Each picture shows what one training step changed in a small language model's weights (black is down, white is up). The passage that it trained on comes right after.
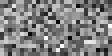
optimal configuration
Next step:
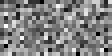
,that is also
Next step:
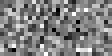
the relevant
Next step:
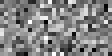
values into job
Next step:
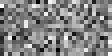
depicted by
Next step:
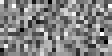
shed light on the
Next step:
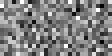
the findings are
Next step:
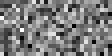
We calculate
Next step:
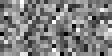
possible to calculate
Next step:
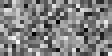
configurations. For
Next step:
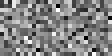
theory errors, to
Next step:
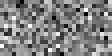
physics in this
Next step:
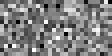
mirror the
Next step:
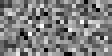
as collection of
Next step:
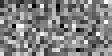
a sensitive probe
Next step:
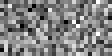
focal evolution
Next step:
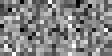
fragility of
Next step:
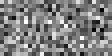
in the close
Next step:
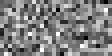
the difficulty
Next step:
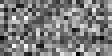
and the determined Al
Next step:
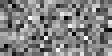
to. Finding
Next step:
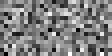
of the distance between
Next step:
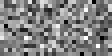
photons). This
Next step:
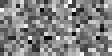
17 to Fig.
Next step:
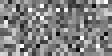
is called
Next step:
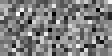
be continuously
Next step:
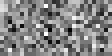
higher structures and to
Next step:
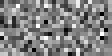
items can
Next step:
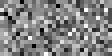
pathogens that
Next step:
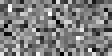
Gaussian de
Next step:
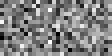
and an increased
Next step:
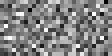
is restored
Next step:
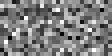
Data availability The
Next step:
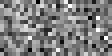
gap, decent
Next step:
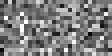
applications. For the
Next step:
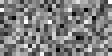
in the region) about
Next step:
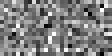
process. In particular,
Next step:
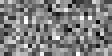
in the walls
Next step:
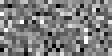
to DORV
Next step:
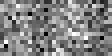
simulated. These
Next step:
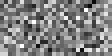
was not only the
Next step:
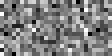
QCD and W
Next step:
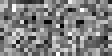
Armed Forces
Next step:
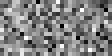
contains the
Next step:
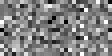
VIII VII
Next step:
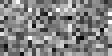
view to testing
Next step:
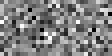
system precision is
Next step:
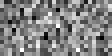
responses and
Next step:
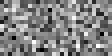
family, and
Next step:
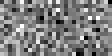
situ through the
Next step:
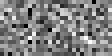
from this model,
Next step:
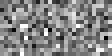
figures in
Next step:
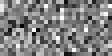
total energy of spin system
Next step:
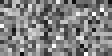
variables and system
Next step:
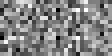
if and only if
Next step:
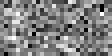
consequence of the
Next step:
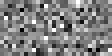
you want the
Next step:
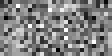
capability for more complex
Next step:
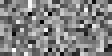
half of the
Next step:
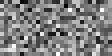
PF algorithms
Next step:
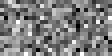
functions $Z^{(*,
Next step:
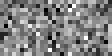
$\Delta$ (see
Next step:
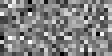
by the same user
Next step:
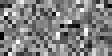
°C T
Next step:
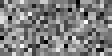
be identified using
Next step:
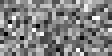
Nigeria University
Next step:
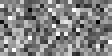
hadronic contributions
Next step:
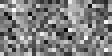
simulation of a
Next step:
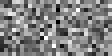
of the original
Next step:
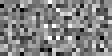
toward achieving
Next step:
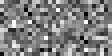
\gptt does
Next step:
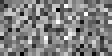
for improvement
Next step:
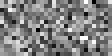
task, the
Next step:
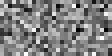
which corresponding pixels
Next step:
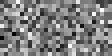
might expect
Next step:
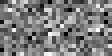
Product Moment
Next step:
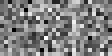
contact. A
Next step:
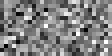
of singular behaviors
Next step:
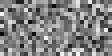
an NES design
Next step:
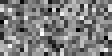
even determinants from
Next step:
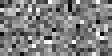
that slow down
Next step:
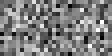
the set of all
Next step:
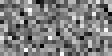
$V \to
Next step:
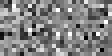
results on UD
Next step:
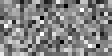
sweeps across
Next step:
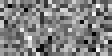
latter gave us
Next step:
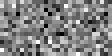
graduates are considered
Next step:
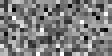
Each of these
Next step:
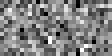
among several
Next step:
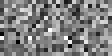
transmission line that
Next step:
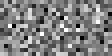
goals are higher
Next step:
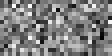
error estimates
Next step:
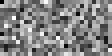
for ways to
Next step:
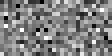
$G$ is also
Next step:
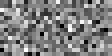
terms of the form
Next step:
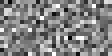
mass for the quark
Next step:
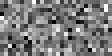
This makes it
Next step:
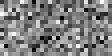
be used: For
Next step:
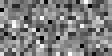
DQD can be
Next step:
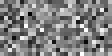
is a function of the
